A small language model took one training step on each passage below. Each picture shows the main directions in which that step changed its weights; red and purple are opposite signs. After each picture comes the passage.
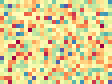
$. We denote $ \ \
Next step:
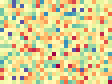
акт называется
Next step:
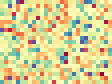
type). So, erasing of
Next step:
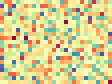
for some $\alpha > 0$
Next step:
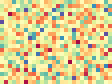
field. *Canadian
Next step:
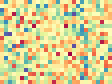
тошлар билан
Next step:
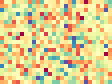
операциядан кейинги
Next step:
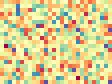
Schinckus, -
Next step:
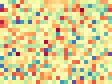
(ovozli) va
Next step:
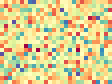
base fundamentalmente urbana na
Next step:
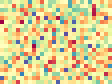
Our goal is now to construct
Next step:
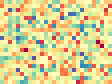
зависимости от
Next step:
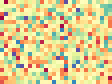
in $J_{G}$ such
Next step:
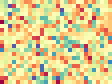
efficiency. KIRISH
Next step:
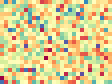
will use in this paper. Given
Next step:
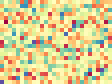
on $s,d$. The
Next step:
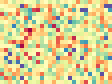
success of his image's
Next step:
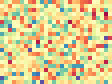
podem variar, na
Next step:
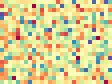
as a $\Bbbk$-algebra with
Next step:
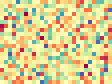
studied uzbek rituals
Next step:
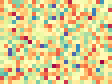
XX века,
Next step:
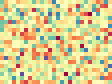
we formulate simple conditions, which
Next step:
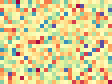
$0$. On the other
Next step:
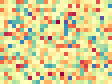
imply Dolgachev's
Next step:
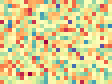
stochastic programming approach for
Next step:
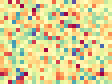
личные смыслы
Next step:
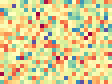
to several results in the theory of
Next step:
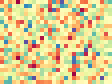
done implicitly via a difference
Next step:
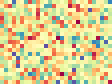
We verify by the proposition of the
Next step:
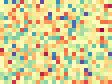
Ehem. Leiter
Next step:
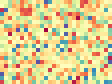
service time process and the
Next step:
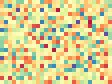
prove that there exists a pointwise
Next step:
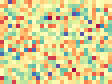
Medenî Kanunu
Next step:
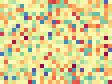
whose kernel has $K$ as
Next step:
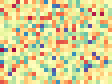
the distributions of both the
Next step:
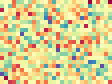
coefficients} In this section we prove
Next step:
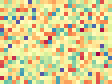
het jaar en totale
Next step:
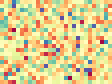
*A Primer Partial
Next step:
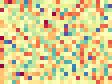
мероприятий по
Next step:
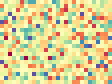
productiva de un individuo,
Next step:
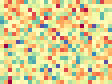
``large'' atoms
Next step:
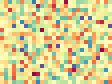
javob bermaydi.
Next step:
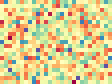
\R\times \O
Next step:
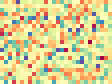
iteration; the bottom row
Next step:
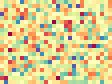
be modeled by either modifying
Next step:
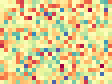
la moyenne tous
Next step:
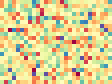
effort, especially if
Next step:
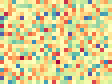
0$, then it can be shown
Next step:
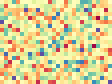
individuo mismo. Se
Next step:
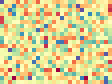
$D = \bigcup_{\alpha
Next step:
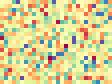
on effective methods of feeding
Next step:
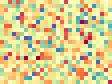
the text, i.e.
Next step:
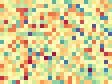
a description in terms of linear
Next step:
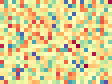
of surfaces defined by the equation:
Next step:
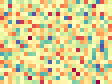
equation by $\psi_{x}$,
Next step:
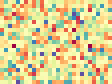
день, частота
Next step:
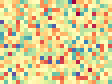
auch die im Vergleich
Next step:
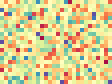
and 'The Great
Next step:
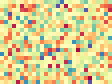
social network, urn model,
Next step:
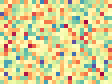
Management*. International Journal of
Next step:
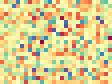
ya que conforman franjas
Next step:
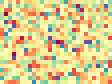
all $x\in L$
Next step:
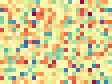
here in full generality, particularly
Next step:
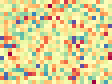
kechiradi. Daraxt
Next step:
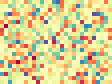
kitob mutolaasi
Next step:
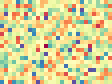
this is not the case if the
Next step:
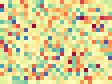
the interested reader may report
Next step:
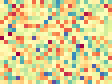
вони зводять
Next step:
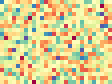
первого ранга
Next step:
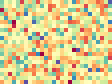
article is accompanied
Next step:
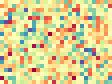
yo'nalishi hisoblanadi.
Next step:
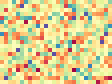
Bular geometrik
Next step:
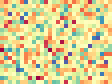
boshqa mamlakatlarda
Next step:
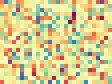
of the K-energy along
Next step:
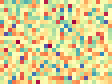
Osman Mesten,
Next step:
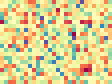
on every contracted component of
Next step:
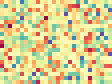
and can be found here,
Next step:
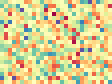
negative correlation and strict negative
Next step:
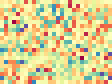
Sistemática. Revista
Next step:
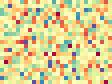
has served as an initial
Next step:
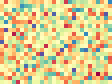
the Allen-Cahn
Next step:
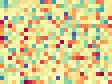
ik U de vraag te
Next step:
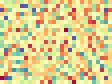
Les banques ont encore
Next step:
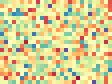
have a constant number of points per
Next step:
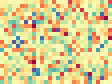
the natural morphism $\pi\colon
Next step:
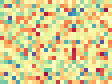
жойига 1%
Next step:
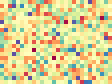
This algorithm relies on the Lipschitz
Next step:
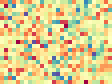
normalization represented by a matrix
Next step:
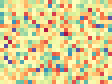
se deslocar de seu
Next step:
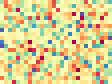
exists an isomorphism between them.
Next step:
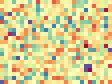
proof of the following proposition, which
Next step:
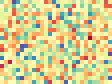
un avis assez
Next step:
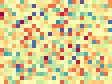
small neighborhood $\mathcal{U}$
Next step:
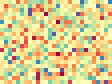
symmetric potential case (see also
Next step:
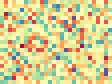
se estruturado em
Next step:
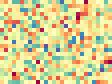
chiqdik. Kasbiy
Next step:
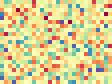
we define $\delta_j$
